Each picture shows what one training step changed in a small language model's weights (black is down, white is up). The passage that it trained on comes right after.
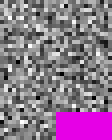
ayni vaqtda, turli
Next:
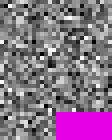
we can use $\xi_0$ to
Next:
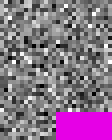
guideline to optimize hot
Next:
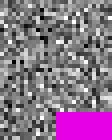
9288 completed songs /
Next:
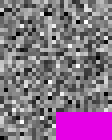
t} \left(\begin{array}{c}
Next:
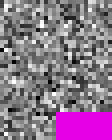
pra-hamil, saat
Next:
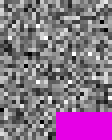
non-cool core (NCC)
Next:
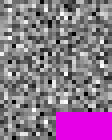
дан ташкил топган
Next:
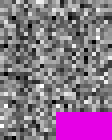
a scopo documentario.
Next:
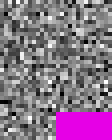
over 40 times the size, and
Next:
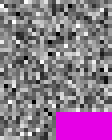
doktoranti Annotatsiya.
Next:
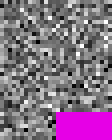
on the flux values themselves
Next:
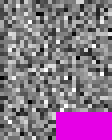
administration of Service for
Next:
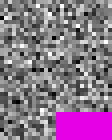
between communities of thinkers in different
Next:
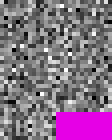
WP1 High – online meetings
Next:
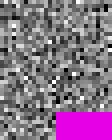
rely on paper, handwritten
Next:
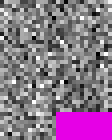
ishlashi uchun bino,
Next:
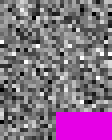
handled by a single entity.
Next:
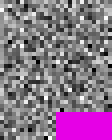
becomes complex in the range
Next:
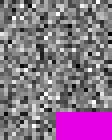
dispõe deste. Porém,
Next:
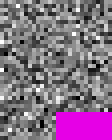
beverages. \end{itemize}
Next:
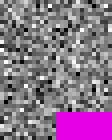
bioactive compounds as observed in
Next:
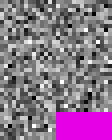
of Covid-19, rising
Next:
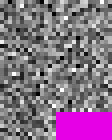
hard cases (see bottom
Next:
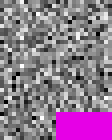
Material The total stress in a constrained
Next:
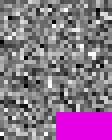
and Step 4 allow two-way
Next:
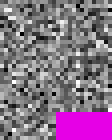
(gas term) of \begin{equation}
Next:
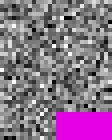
katolików. W kilka
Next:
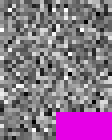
spectroscopy. Topographical
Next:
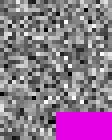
integrating the BOIN-ET
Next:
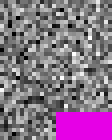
pad clusters, with the exception
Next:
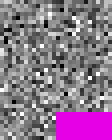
characteristics of the tdl's.
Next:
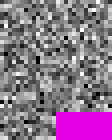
present in the two measurements. Combining the
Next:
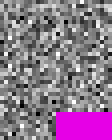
Management System for Optimal
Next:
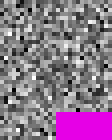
чего, на ваш
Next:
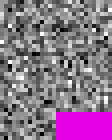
decisiones la cantidad de
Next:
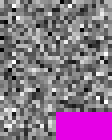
taken, a filter paper and a
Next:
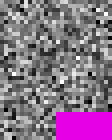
retained for further analysis.
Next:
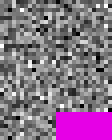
encuestas realizadas a los
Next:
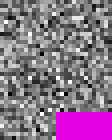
Halo. It is also possible that these
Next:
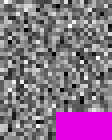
to make detailed numerical
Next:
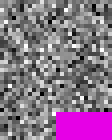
represent the missing data. If too
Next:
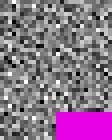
строительных работ и
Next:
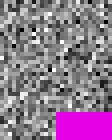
Муҳаммад ибн
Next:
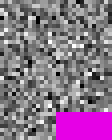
The study covers federal and state
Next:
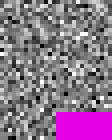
few-keV X-rays. The
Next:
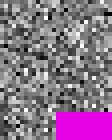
affect the image quality and
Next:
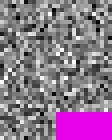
number of non-accredited
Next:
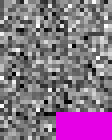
Blick zu haben.
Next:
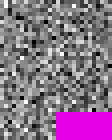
and was approved by the Bioethical
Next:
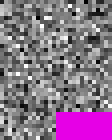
Eq. 2)). The electron wave
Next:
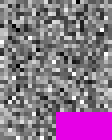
load on the rear axis & N
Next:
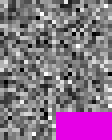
Bande. Daran ist zu
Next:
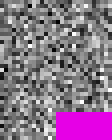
equation, with mass m(P), where this
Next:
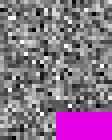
éxito internacional. Para
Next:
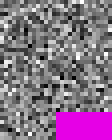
$D(q)$ & minimum free
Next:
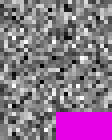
того, имеется или
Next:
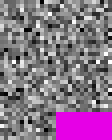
relics** and artifacts, to
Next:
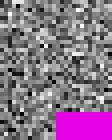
pul topishga roziligini,
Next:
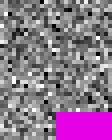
e qualificação das causas da
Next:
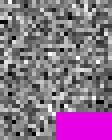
high-temperature superconductivity
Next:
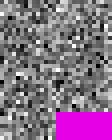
\end{lemma} We now
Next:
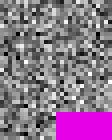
setting, the coexistence is observed
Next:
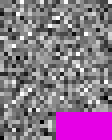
natural abundance ^1H -
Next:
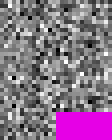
most of the European and Asian
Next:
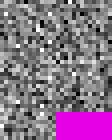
the cases of imbalanced dataset
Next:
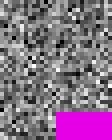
APT data. } \end{figure}
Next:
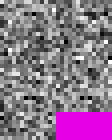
locality and independence with
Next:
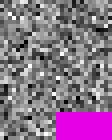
nature. some environmental movement related
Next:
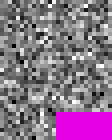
lattice QCD is shown in figure
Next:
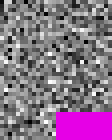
de extracción, en ambos
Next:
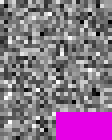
geval — met „de
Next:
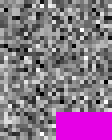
achieving single photon
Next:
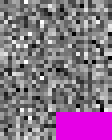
The cycle time is set to
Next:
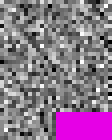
reabsorbed. Therefore,
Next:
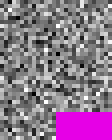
the training set. It counts the number
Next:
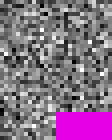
que su actividad produce en el
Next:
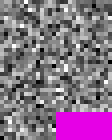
repeats localized upstream
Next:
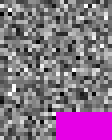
o aluno pesquise sobre
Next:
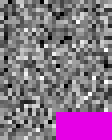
level was significantly lower in cases than the
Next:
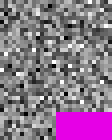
have seen that the form of the NEC
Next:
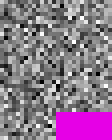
to the second phenomenon the
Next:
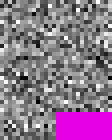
Spanish National Statistics
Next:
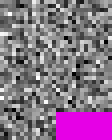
no campo biomédico.
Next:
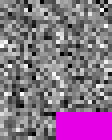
TEÓRICA 2.1.
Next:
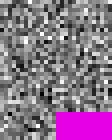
of providing customer-oriented
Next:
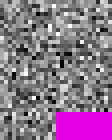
Jabborov N. Zamon.
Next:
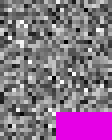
Encoder Representations from
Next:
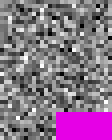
a worldwide pandemic,
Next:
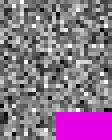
the direction of locally developed tension and
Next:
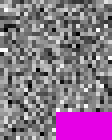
v. Russia (no.
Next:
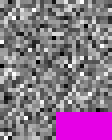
in the highly concentrated region.
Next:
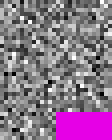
moving tank is analyzed
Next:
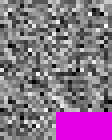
findings. Routine laboratory
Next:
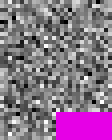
sector. Beperking van
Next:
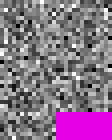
by centrifugation in a Thermo
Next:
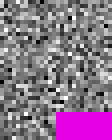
Herein, we analyze a
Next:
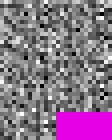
the BCRS and GCRS are
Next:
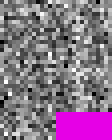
of bias to approach unity with time, this
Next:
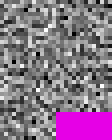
na icterícia neonatal.
